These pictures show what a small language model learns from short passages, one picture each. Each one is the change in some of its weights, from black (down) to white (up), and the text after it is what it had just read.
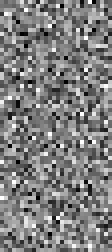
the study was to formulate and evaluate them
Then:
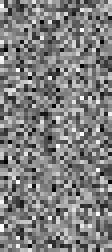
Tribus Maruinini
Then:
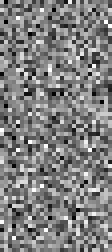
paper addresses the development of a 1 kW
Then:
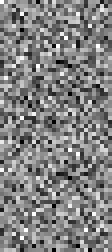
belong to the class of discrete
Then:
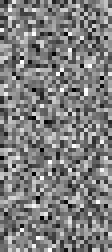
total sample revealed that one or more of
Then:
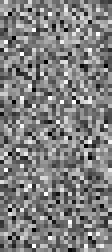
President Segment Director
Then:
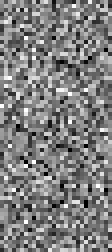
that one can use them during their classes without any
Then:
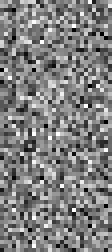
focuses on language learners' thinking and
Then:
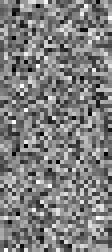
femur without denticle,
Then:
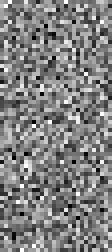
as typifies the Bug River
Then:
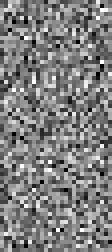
of elementary schools in the
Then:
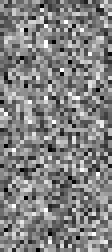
in LTCC devices,
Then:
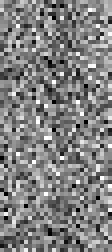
D]. HEIG-VD,
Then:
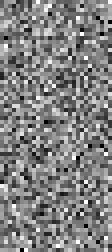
electrochemical and enzyme
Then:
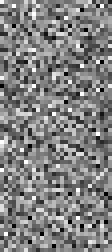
Quantitative data analysis was performed using
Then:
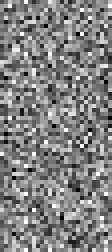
within, ranging from standing water
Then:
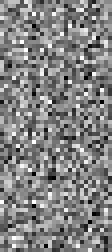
a ratio of 1:3 for covalent
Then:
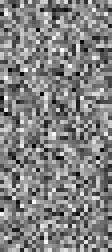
the current economic trend and independent research on
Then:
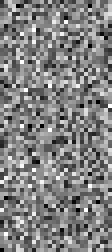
results of an updated landscape
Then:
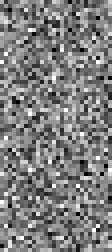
PET María Virginia
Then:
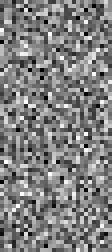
take note. Such as: time in
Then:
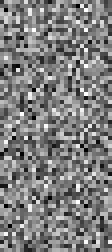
h. The specifications of the chemicals
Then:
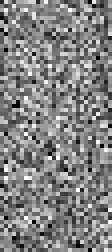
Guided by the validated interview
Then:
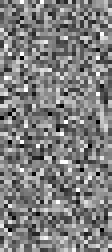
the end of 28 days of treatment.
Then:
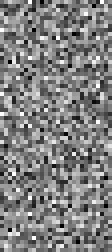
Representative Biodiversity Areas
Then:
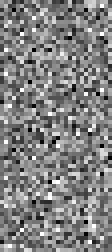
and visual domains. These descriptions
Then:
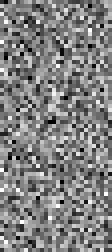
uplatňovaniu dane
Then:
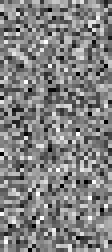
food colourings and benzoate
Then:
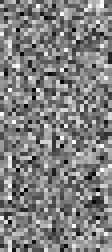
quiet time. In other words the
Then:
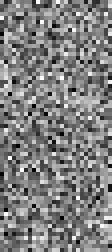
cause metal corrosion. This
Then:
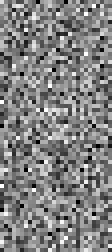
Management and Its Impact on the
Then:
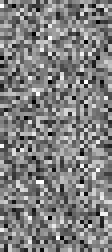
: The final spectrum of the
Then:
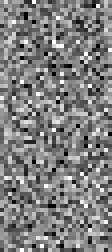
it arrives at certain states during its
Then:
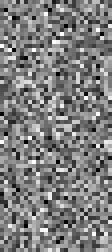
or the State level Authority based
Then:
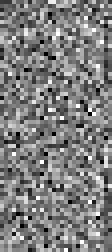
with multiple resistance to leaf blast
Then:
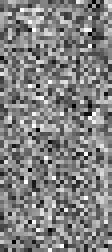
based on statistical analysis and the shapes of
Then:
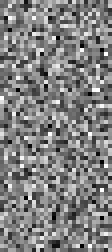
Therefore, developing species-specific growth
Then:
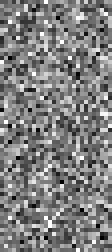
and experimentally. Bonded joints have
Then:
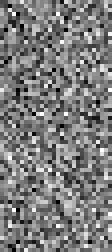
Spindle epithelial
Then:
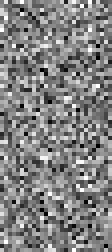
, i_b and i_c . And
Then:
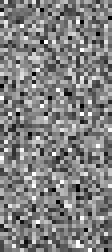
0 is accompanied by an
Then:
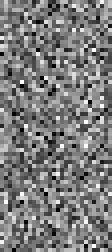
of this into consideration, it could be defined
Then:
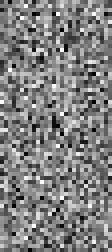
for Chl-a and CDOM
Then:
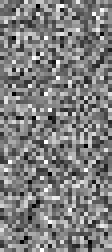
subdivided into Ia and Ib,
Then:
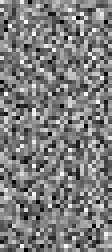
were related to the lack of technical
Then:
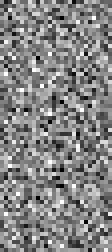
the most important indicators from an existing assessment
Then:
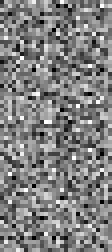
Log of Online Transactions
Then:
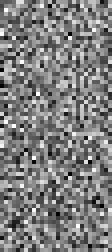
and education are facing now, it is
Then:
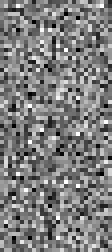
people living with the virus
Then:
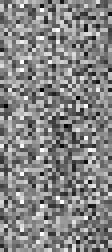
ACCESS TO 21
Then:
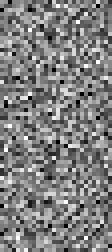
electron is migrated into the
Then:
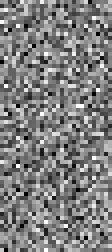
Index of NET option j Index of
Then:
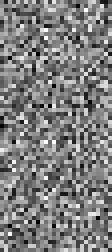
of air and the rate of its flow. It
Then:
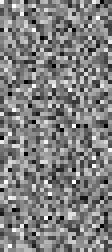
be aligned in the flow direction of the
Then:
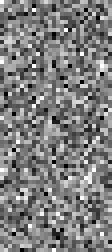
consumer's view point were identified with
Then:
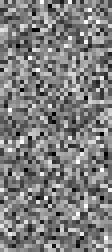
action, which is line with the
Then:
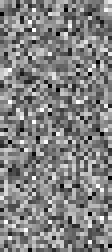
of a microscope and recorded the
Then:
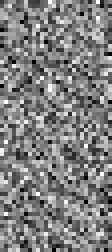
available grinding distance between two dressings
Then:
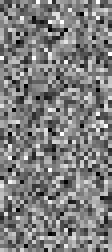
dithioformate moiety, the presence
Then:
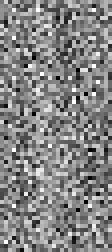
THE RATE CURVES
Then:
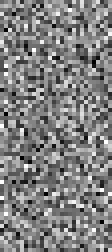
can occasion surprise is due to the
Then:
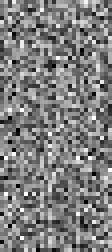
occur when temperature and pressure are decreased and
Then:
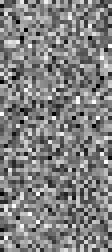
in which they examine American
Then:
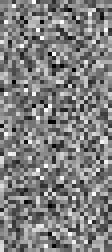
it cannot be supported by the present technologies
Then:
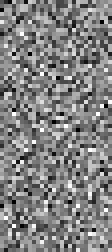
and an AUC of 0.99. This
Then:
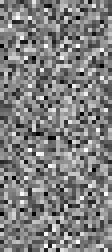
whereas the least girth was obtained in
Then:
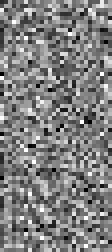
sample 2.2.2. Ash content
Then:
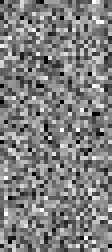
experiments and prepared the original
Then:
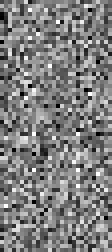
experiments within the ELN using free
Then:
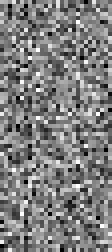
reduction (i.e., ASC is
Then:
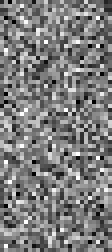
the bowel, Crohn disease
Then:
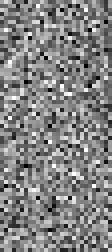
you evaluate collaboration (eg.
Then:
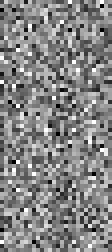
in the Table I. TABLE I
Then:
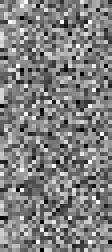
ADS-B equipped
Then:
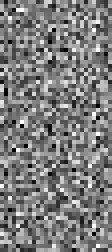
through several key questions aimed to identify the
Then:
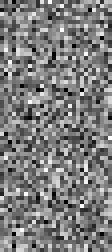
so merchandise is produced and
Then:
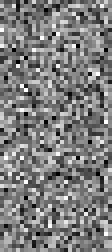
- *Relevant environmental publicity and
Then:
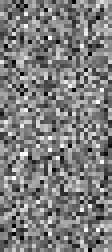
for toilet while a five-year
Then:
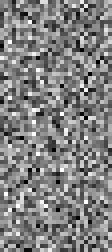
a crawler is to select
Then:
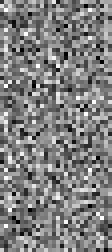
Analysis of Abstract text 5
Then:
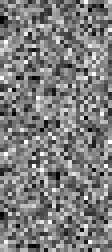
scraps to different industries
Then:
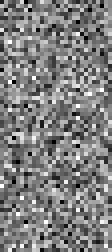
hour later; the main parameters used in the
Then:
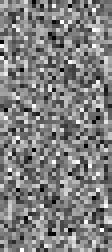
with appropriate strategies, to prevent
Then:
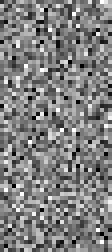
nor monitored. 2. The
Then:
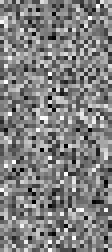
a risk estimate using the benchmark
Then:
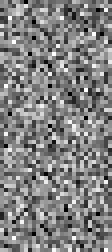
at a distance of 120 km from
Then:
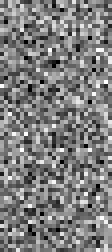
self-structure are expressed as
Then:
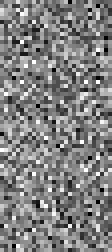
Summary of Differences between
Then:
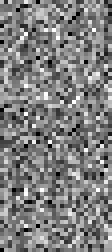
is the use of remotely sensed
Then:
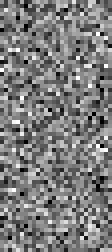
through burnup threshold adjustment
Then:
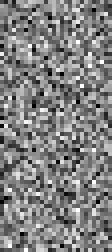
in Bhutan (Water Resources
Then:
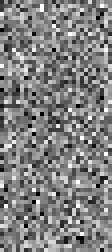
16.5 billion euros
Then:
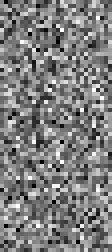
severely damage wildlife
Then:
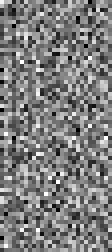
studies that have only been presented in the form of
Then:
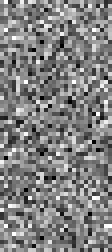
possible match pair of U_i .
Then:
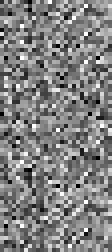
R_m denote to deposit
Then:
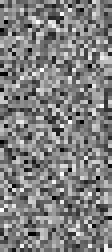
channel. The reactivity evolution
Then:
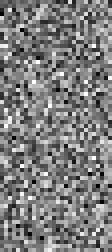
arms length transactional approach rather
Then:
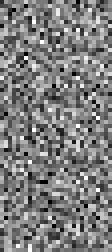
why many researchers are been attracted
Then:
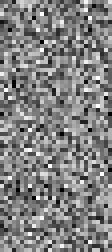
by field emission scanning electron
